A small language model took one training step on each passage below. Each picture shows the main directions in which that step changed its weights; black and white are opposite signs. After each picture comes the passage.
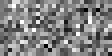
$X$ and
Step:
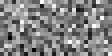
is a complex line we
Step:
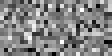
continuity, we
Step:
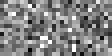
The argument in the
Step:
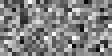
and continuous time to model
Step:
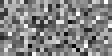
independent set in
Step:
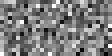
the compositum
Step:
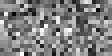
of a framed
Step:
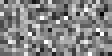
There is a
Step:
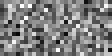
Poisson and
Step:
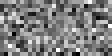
{\it forward
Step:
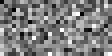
see that the number of
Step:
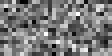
actually have
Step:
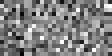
spacetime, but as
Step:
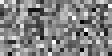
Lemma and hence we will
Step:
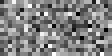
Let $Q$ be
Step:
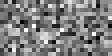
density $f$
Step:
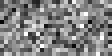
existence of small data
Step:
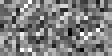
proof is complete since
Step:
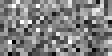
$t$ is an
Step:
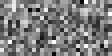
by $d$ and
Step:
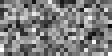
of determinantal
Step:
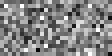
seen as a
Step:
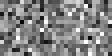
The notion of a
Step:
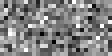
may be stated in
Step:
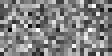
are commonly
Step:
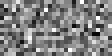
decreases, and
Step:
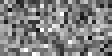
an automorphism,
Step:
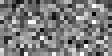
same order. Moreover,
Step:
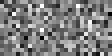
that for any integer
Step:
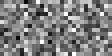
be expected that
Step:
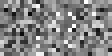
we also deduce that
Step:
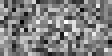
with respect to the second
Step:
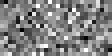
commented in the
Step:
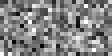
pinching result
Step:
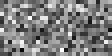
pointed out,
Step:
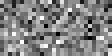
performed in
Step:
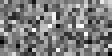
the parametric
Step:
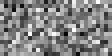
and consider the two
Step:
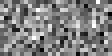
section, some further
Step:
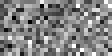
topological characterisations
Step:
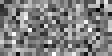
algebra is graded so
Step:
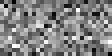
if we know that it
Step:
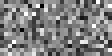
above it follows that
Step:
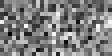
symmetric matrix, the
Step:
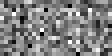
and also considered
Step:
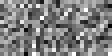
D$ as described
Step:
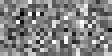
Its fibers
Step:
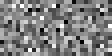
\Q$ and
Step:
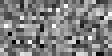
x - T \tilde
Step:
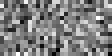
term in the sum
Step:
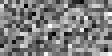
grateful to
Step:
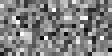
Lie algebras to
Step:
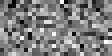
In this case we have
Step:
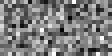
the previous result any
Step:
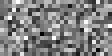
order of graphs with
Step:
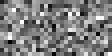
maximal outside of
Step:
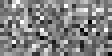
$K$ for each
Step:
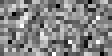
behavior in
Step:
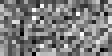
a map $\ome
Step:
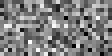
+ \lambda_L
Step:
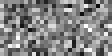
the range of the
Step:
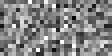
the following formula holds $$
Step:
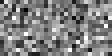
this SIR model
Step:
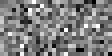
is of density
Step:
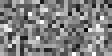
is also D2 then
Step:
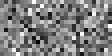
out of 3)
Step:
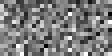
a composition of
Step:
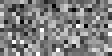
the other hand, the
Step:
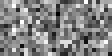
the condition $c <
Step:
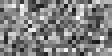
has come to be
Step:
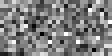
hold. \noindent
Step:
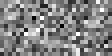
following: \ {\bf
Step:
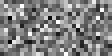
be seen as a
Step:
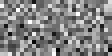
\in {\cal
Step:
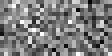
$q \ge
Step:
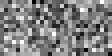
parity is the
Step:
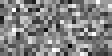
of the full
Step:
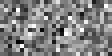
model that can be
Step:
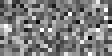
\leq n$, a
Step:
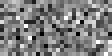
rank one symmetric
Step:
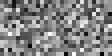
point $y\in
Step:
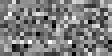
0}$. Thus we have
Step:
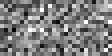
find as well an extension
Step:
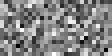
consisting of
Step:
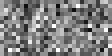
commutes with the group
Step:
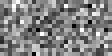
$\theta$ such
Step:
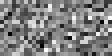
values of $\eps$
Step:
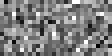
$\bot$, then
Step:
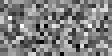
properties of Bowen
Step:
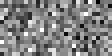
coefficients are all
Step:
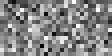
For example, let
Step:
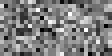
to the question
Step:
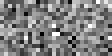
than a control
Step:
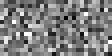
not diagonal,
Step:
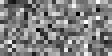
We say that
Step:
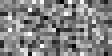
This proves the
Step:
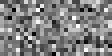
of Theorem 4.2
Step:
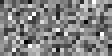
completed probability space
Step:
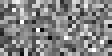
to handle such vector
